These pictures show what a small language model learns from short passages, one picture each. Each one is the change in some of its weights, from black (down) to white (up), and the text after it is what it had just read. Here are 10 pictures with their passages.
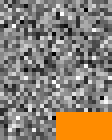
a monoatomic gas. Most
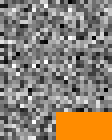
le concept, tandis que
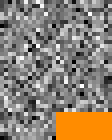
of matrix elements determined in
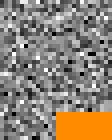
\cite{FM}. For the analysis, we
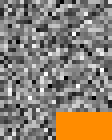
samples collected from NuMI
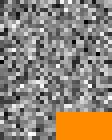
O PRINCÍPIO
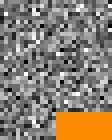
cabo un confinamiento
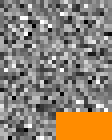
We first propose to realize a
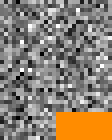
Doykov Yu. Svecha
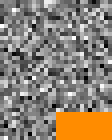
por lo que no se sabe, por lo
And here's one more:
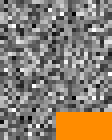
extracted acoustic information and
